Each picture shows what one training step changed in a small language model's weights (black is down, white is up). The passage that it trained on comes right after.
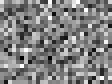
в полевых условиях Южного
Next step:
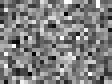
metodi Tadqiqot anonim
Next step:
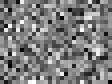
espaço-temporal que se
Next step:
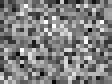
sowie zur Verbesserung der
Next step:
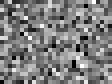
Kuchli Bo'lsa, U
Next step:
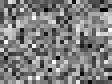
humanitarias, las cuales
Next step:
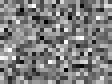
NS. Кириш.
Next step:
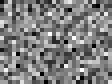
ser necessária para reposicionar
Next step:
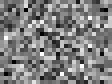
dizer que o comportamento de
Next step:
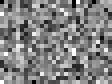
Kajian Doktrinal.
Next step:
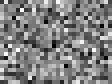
средства, но ее
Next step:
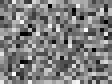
финансовым услугам,
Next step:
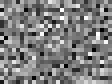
Priapus, a
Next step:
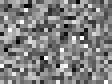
maktab ta'limida mantiq
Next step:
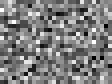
qilishda raqamli texnologiyalardan foydalanish
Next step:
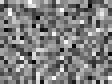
- I и II. Угол
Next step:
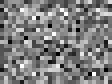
Kay darajada sifatli?
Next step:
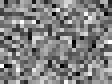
orqali talabalarni muammolarga kreativ
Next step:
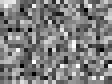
языковых средств с
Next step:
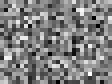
asr oxiri — XX
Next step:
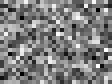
свој развојни пут
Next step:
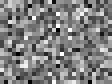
во взаимодействиях, культура
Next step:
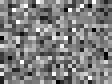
petugas pelayanan
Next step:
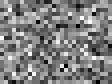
natijasida tug'ulish.
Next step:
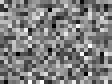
o qual é fundamental para a
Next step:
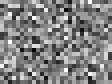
și de transformare, de comunicare
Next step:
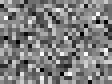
«разгосударствление» и
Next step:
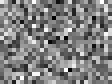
qo'llanilishi ikki xil
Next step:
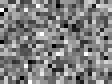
a la epidemiología del
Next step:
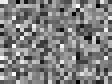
Report On Violence and
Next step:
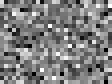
Grad an Komplexität
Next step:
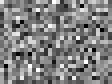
Moreno MÁ, et
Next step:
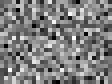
hikmatli so'zlar,
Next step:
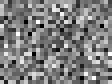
cooperation and legal
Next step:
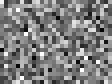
estudo fornece um quadro
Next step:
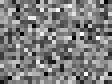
a cidade de São Luís.
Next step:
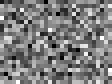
yotib davolangan YQTK
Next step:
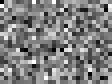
в цьому впливі», -
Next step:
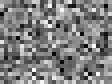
membantu meningkatkan
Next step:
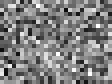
de programas aplicados a una
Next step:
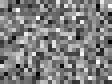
Index (BEI) та
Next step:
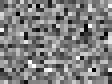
como respeitando as variedades
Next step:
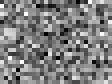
às unidades responsáveis pela
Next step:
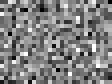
Vemos que la cantidad de
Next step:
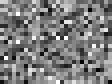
xususiyatlari va qo'llanilish
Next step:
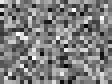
знаходити шляхи його
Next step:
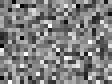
S.; BOUSQUAT,
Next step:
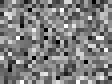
la educación universitaria para crear
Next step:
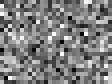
год эта точка смещается
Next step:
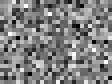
L. y Lim, C.
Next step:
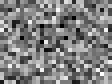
В том числе: 1.
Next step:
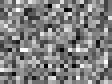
Миндели [и
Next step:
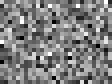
Vieira, Jussane
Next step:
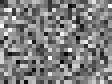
naturalizm maktabining eng
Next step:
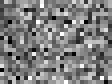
ajralib va yagona milliy
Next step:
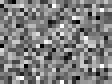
qualitatif du produit
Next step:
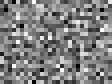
‘síntese’ para
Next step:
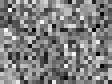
صنع غذائها،
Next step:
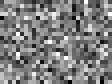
ishtirok etuvchi
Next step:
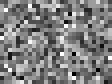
boshqa mamlakatlardagiga nisbatan
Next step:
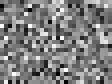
mehnat munosabatlariga oid
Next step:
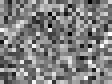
partir de observação sistemática e
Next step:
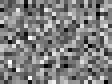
tarbiyaning o'rni
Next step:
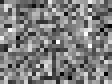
почв и растений и
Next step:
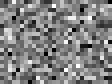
xiyoboni” orqali
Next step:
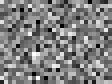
au corps, à la
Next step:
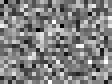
vários números ao longo
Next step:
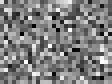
взаимодействия педагога с
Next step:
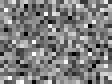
Önder, R. K.,
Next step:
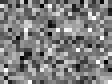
materialining o'zlashtirilishi
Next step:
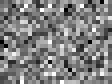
da transação em pé de
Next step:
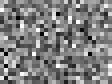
person, but also about
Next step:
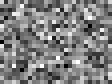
los encuestados no lo
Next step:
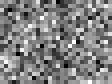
uma análise de previsões constitucionais
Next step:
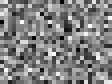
son hypothèse est
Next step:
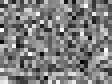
Azad, Karabaev
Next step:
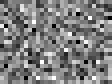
of the EQUIDAD
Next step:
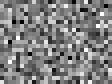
Sosial Universitas Negeri
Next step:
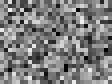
проблемы деградации
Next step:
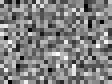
bu jarayon osonlikcha
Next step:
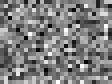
muammosi 40 Fayzullayeva
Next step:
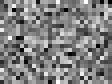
Direito e Práxis sobre
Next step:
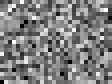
voz crítica de las
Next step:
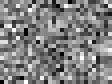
grammatika qoidalarini bilan
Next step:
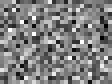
qoʻyib, tok
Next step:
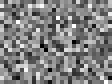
профессор Зуфаров
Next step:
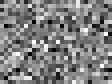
очевидно, что
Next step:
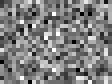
mengetahui peningkatan
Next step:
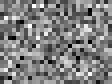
notation of the score. The
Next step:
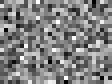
volúmenes netos en
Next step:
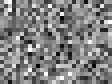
ko‘rinadi. Mana shu
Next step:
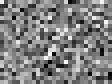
цілях та стає основою
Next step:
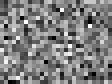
2026 Foydalanilgan adabiyotlar
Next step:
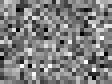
modernizar, la geografía
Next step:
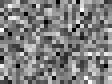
y Juicio Final”,
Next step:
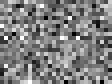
odobi haqida alohida
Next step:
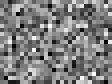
kengashlar faoliyati prinsiplari
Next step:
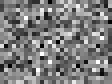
cargo; las asignaciones
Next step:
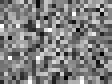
das votações; c)
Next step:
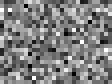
berkelanjutan agar
